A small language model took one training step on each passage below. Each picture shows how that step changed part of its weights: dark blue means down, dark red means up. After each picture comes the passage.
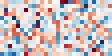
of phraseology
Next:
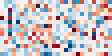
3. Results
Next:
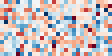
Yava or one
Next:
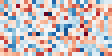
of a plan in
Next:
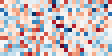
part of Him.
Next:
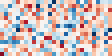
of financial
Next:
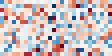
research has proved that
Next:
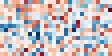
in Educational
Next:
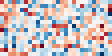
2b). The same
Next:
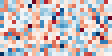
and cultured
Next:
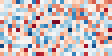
very much
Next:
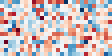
consolidated data
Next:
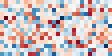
voltada à
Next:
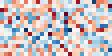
first part of this
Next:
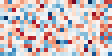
disposicional ha
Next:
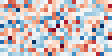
and its relationship
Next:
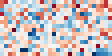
de mineral por
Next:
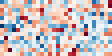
are common for both
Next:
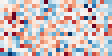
the dye
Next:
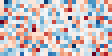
və minimum
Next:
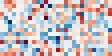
method In this study an
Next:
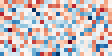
City, and
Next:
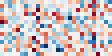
РФ. А
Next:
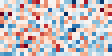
prepared, using
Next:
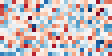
réforme et
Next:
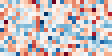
using the Arm
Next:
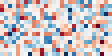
role in the
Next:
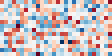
The reason is
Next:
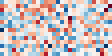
governance and
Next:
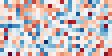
in terms of
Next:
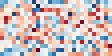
v SZJ
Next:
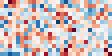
ingestion of
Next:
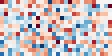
Visible and
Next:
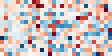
these users do not
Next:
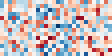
are connected
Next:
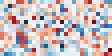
b in front of
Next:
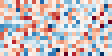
at the stage of
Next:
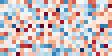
uma requisição
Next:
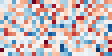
patterns the
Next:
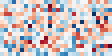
yordam beradi
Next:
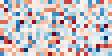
- genetik
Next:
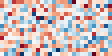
integrales y
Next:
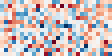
the examined soil
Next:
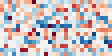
mensal e de
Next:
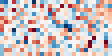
the CA Rule
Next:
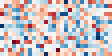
with a lower
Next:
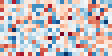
the vertices was
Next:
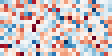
individual rights.
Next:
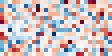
дат је
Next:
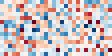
management must be
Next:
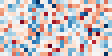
consumers may
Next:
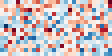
percentage of
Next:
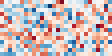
reachability and
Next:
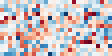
tipo de
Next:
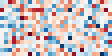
have been in use for
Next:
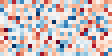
w preparatach
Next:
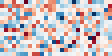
organized into three
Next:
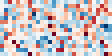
forma pa-
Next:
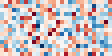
that the learning processes
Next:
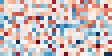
in accordance with
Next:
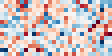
or maintaining the
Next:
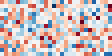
lo requiera,
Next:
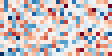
and ultimate
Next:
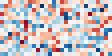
Figure 2 shows
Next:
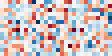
percibir lo
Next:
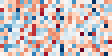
thinking. This
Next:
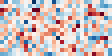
controlar e
